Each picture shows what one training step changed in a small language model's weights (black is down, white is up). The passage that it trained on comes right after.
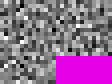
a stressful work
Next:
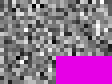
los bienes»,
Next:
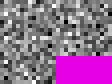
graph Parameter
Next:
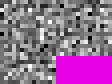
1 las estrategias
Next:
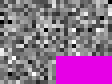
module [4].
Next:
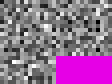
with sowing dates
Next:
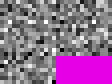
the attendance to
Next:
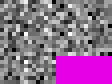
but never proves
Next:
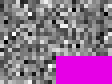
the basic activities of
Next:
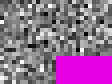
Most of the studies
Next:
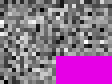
construção da
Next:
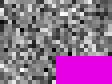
the Chamber of
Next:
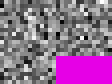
the spectrum, the
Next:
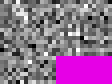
development and the final
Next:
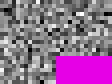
of leaf galls
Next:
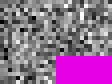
so that the output of
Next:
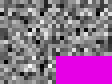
Krejcie and
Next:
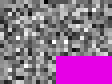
conhecimento, em
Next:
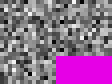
at the level of the
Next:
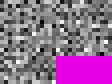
of AXT in
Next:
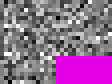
stand better in their
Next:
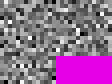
La nouvelle
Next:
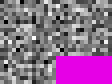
for which the median
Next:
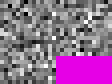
fanatic content.
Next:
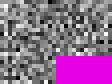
Again having
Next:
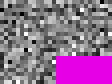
(January –
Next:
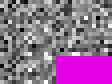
to the forms that are
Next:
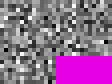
the “Silk
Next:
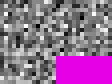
is an external
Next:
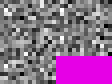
allowing healthcare
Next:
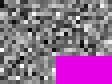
Digital Printing
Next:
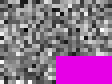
in relation to the
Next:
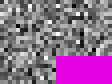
in Figure 4.
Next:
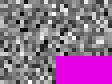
an example, with two
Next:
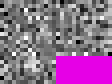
crimes and to
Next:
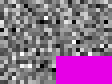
omillar esa
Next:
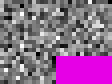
die berechneten
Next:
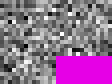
el "corte"
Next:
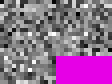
and N. A.
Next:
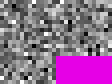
Diamonds are
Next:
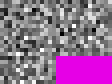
episode of
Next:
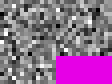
podrían estar
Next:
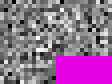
no âmbito
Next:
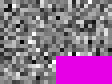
reiken of te
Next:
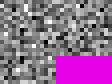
world has more than
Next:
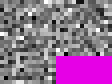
to the continuous
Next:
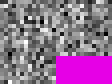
research on training programs
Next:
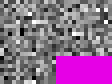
we explored their
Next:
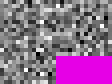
demonstrating a
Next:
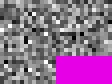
E., Novelli
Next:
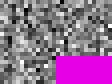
für Informatik
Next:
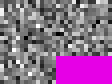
learning HEV
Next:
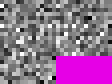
contributing to
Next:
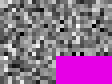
análisis de
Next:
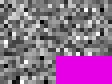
de pena por
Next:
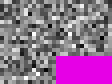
им. Л.
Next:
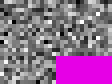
м. Корінні
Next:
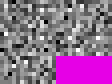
va yondashuv
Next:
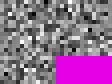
propicias para la
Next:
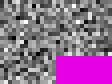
Xalq banki
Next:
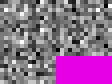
this perspective must
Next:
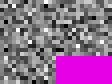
the ambient light
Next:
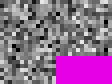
these assessments are
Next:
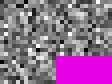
differential takes only two
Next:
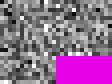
supervised the
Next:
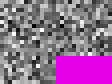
train locations across
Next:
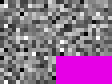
e_{break} for
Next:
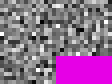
interviews during
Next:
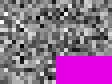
- Australia.
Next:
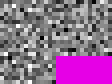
in about half
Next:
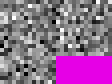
Carmen Rubio
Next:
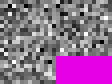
of interest There are
